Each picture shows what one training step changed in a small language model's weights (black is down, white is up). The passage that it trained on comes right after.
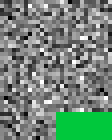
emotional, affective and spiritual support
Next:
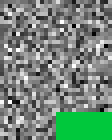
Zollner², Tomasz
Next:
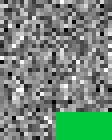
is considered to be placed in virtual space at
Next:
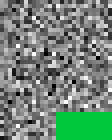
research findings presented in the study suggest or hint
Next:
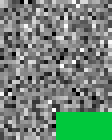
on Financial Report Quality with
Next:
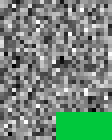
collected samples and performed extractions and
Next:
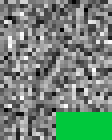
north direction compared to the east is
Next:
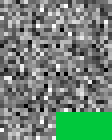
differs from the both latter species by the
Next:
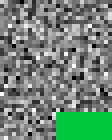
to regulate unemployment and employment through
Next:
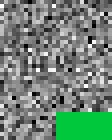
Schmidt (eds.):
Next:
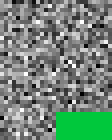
that drives the development of both novel
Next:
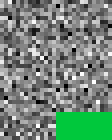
RSM, GA and experiments",
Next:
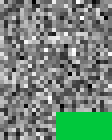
with scores ranging from 0.5 to
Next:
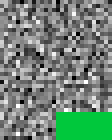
to learn the language such as
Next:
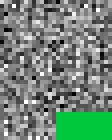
increased by 63% compared to farmers
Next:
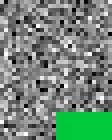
data) - iii. Whether an
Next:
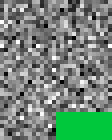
best P supplement to beef cattle was
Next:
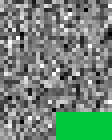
or perhaps in certain locations in
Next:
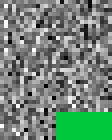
of 180 neonates were admitted over
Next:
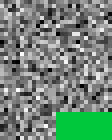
yet also holds social, environmental and
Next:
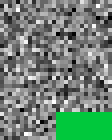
sparingly soluble medication from
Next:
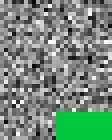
that the hydrogel with higher N_H values
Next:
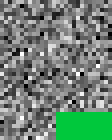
morally by authorized government agencies
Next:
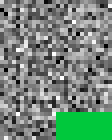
concentrations can be computed interactively. The
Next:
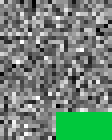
of real environments, consisting only of real
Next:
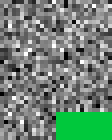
and universities in Enugu State.
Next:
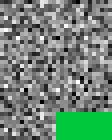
to reveal the mechanisms that underlie
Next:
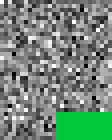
number of cycles N at different temperature T_h
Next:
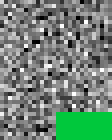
Red Party—hold Eurosceptic
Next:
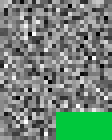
in need in particular. This application field,
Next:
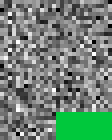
Agency GDPR General Data
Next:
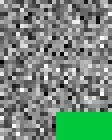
discussions and valuable feedback throughout
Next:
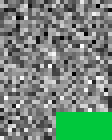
mg were taken and three experiments were
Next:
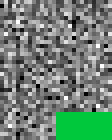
agricultores no estado de
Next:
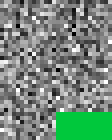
material could be a valuable raw material, the
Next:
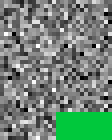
capabilities available for nodes hosting
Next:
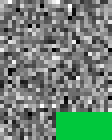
Interval) χ^2 =
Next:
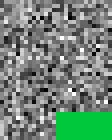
membrane. Massive adenomas often
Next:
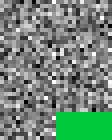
with a product is different, and yet, the
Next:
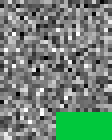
i.e. along the 45°
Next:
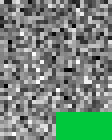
coordinates of the images of the
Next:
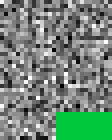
reducing the incidence of anemia. But
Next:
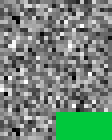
on its actionability for policy. The main sources
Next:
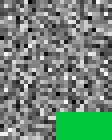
strategies and possibly utilize family or
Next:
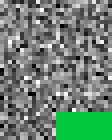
as follows: a. Research Question
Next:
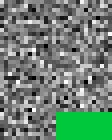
Metacognitive abilities The term was coined
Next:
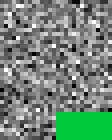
promising early data, allopurinol
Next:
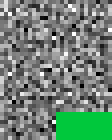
and Mehedinți counties.
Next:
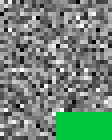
in Reference 5, so only the key features
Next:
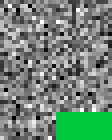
*margo*, meaning “border”
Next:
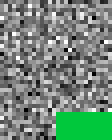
dry season, when yields are higher,
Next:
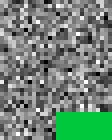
particularly emphasized because of their link with
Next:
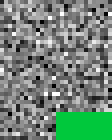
for Adaptation 2100 Portuguese
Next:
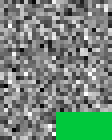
and can be easily prevented by
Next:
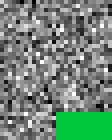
to explain the diversity of exogenous variables
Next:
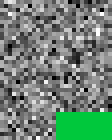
the Electronic Voting Machine
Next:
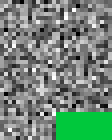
by a semi permeable membrane
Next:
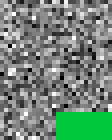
$n > 1$ is not a prime power
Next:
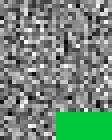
length was significantly improved post 4
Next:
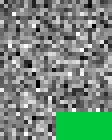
(C1) available nitrogen was low,
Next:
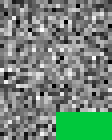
industrial practitioners. Using
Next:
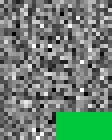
formation of groups. The children who participated in
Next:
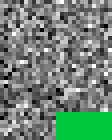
has not been immune to its effects. This
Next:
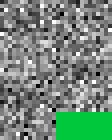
spot the independent dimensions of
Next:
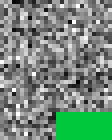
the increase in the number of particles in the systems.
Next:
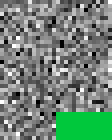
rye (*Secale* L.).
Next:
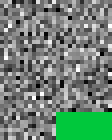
and learning-based methods. Of course,
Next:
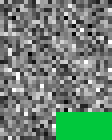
and independent variable: Coefficients
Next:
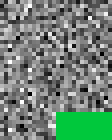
bases in the DNA within each human cell is
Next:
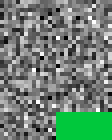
specific topics. Requía *et
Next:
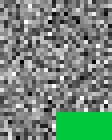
we abstracted these rules from the observations
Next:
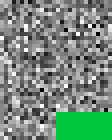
on the CCAS model of the human potential with
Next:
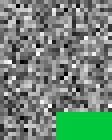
holding back tears]... like I
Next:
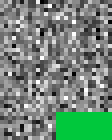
by the need of capitalists to have surplus
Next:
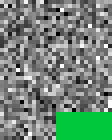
genotypes were recorded under control as well
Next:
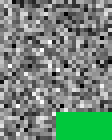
the estimation of heat release performance of the
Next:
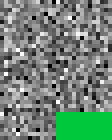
were observed between HbA1c,
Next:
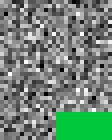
literature other specific support for using a different
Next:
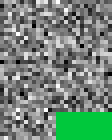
Objectives: To prepare the
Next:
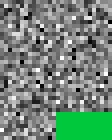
environments. The research should be committed
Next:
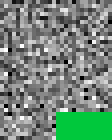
a length of 7 mm. The tuning
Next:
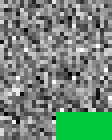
is independent of ϵ_r . In general
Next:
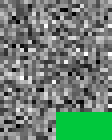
R : Resources D : Data Curation O
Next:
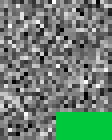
and needs. Social capital of
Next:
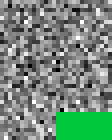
2023 and in the transport corridors
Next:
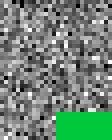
the project activities of each member; however, a
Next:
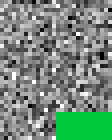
at the other side, but the research can further be
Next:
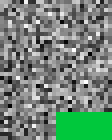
on useful insects can be minimized through
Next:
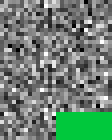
Statement of ethical approval This research does not
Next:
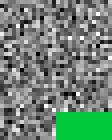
fault free then test result is 1.
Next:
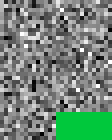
(groundwater) is at a depth of
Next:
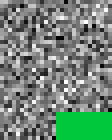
from algal biomass, it would be
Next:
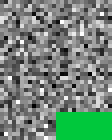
Syllable-size processing units
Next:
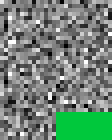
are optimized. This work compares three different
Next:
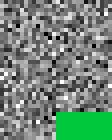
is well represented with its 115 endemic species.
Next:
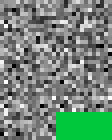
Green Supply Chain Management
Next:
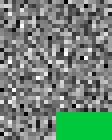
B and then Sample A. The health
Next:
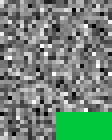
However, this is not universally true because some
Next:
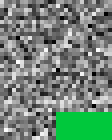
The result suggests that gender did not play
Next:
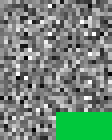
of Harris Hip Score,
